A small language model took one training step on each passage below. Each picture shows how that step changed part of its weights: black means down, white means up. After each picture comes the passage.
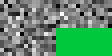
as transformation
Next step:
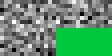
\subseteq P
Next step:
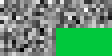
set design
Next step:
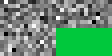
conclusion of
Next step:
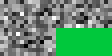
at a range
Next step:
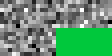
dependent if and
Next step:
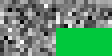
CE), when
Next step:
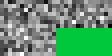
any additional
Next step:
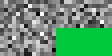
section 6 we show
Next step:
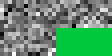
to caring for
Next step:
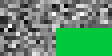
estimate, one
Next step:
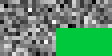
first they're
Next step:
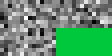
length m for
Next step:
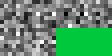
taking into
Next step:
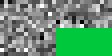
prove \be
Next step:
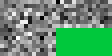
the potentially
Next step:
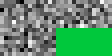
Data is
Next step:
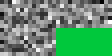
Note that $$
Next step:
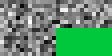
Talking about
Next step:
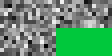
response functions
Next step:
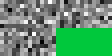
$\Omega$ which
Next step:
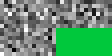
properties of the
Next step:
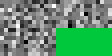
integrated into
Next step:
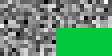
\noi We
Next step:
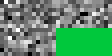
the added value
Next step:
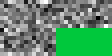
the constraints
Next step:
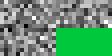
$z$ and
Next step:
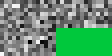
provide appropriate
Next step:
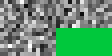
is hereby
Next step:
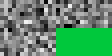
$x \in
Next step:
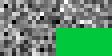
of compression
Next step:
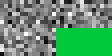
independent variable
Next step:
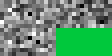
research conducted
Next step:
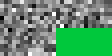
according to
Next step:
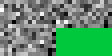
of drought
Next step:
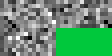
map is smooth and
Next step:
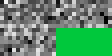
the analysis of the
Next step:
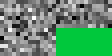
Here we
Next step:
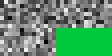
the space of continuous
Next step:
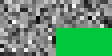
and the singular
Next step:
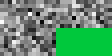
system makes
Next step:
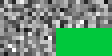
is therefore
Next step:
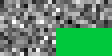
\& Figure
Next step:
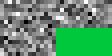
months in
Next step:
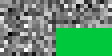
that a finitely
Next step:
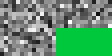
ends of the
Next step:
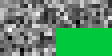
y es de
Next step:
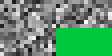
university in
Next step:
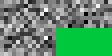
3 shows the
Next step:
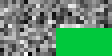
The soil
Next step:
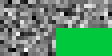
decade as
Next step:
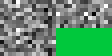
focuses on
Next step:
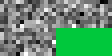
attempt to
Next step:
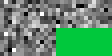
application of the
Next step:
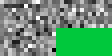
above system exist
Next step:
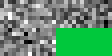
isomorphism \[
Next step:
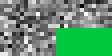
image of this
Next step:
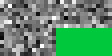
the space-time
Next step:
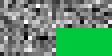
sequence was proved
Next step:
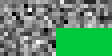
discussion of
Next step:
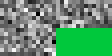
field and the number
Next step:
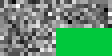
denote the site
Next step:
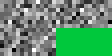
& control of
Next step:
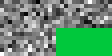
sections of this
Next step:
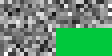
that $<
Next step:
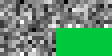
potential waste
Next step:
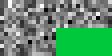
of clay
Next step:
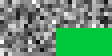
becomes a
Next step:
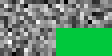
If $j =
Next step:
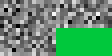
of the red
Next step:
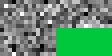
to constrain
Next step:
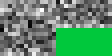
the context of
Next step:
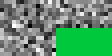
this may not be
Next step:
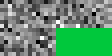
by $k$
